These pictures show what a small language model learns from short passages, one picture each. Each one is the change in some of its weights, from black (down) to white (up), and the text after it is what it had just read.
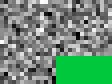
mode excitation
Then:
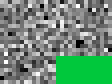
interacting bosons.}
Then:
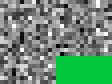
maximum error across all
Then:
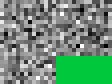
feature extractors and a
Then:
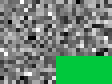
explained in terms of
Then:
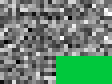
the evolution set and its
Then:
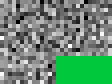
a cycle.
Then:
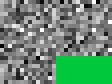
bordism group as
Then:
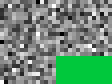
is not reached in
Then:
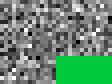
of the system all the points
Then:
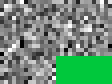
development of cavity
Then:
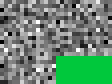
DM halos is
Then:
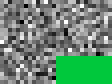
interpret as the
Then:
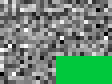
the edges, and
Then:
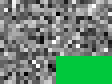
and perform the change of
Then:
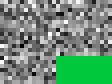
thereby leading to an
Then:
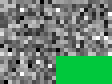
a true test, since
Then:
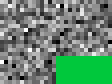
an overcomplete
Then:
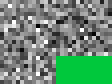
static networks of
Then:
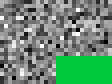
a biosignature
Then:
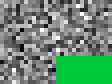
bins similar to the previous
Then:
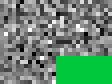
subspace, which may be
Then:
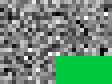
our procedure is to
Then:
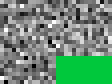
$\lambda^1$ order
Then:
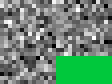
us consider the problem of
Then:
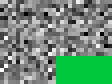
S/N and flux
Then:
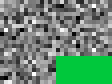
best fit values of the
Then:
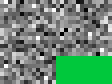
high, and under which
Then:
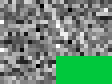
accessible by galaxy
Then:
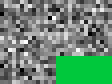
of the Orin
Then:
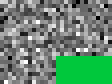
LPS, all
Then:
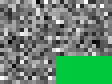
will be lower by one
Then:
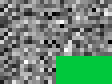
The significance for the
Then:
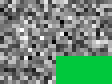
after its preceding
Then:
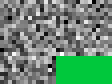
present context, high order
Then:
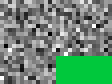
place name,
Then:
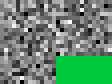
channel sections.
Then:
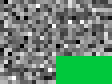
to $\duno$
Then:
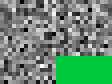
spectra as calculated for
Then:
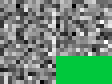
basis states, see
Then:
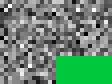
In the form of average on
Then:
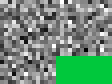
it to regions in the
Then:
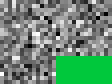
and cannot claim
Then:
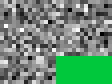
than 100 hours
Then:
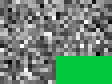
found out that, in the
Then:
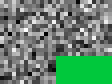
s of the chiral
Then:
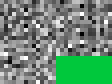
\ and\ \bibinfo
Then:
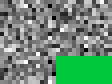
gives $\alpha =
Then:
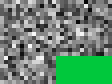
approached. The only
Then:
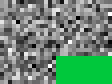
segmentation and the
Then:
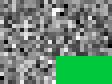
detected as the IR
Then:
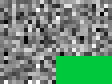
of lengths between 11
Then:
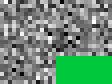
ways to detect of
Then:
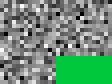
often outperformed
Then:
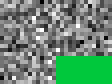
width of $2
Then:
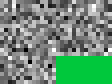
and study of neutron
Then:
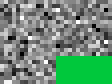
Fig. 7c). The
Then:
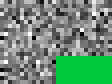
walking is not
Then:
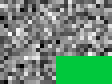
and reuse them
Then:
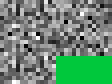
model, a pair of
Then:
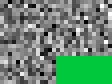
database that can
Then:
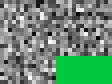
the function names.
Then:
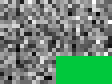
ability of the model,
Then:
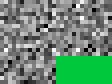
contributions from the formation
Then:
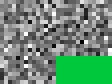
distributions can be modified
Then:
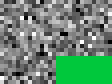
baselines for most of
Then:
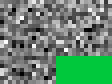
renormalizability of the
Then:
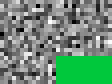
built to
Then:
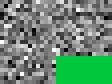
the (absolute
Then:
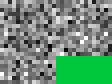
members together
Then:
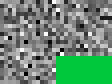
about whether a given
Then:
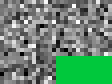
scalar field model how it
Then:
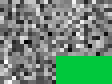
take place at
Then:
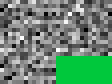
This includes the introduction
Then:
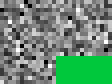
additional dark matter
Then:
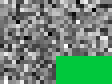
block, query
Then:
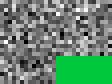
in our new algorithm
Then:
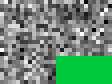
computing. To
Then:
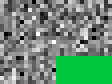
all depends on the
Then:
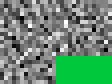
extract \be
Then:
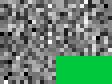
=0$ does not present
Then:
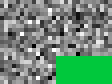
sent to zero to obtain
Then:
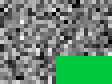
In contrast, the
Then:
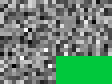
normalisation. The
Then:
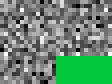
a fan, for
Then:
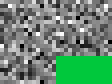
decreased, thereby
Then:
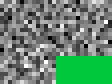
on the binary
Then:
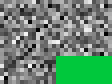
conditions. Based on
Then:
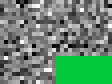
harmonic, in
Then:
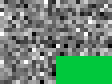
I $ and $ A $
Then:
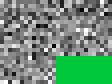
for absorption and
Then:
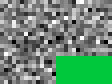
variational fields with other
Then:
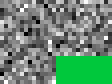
postulate, we
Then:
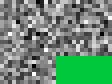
spring which will
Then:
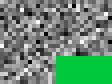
AB with the following
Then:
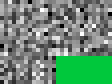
\indent We are
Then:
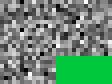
last equivalence
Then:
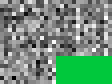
^4 \varepsilon
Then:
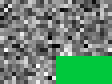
As for the charge
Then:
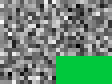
avoid resorting
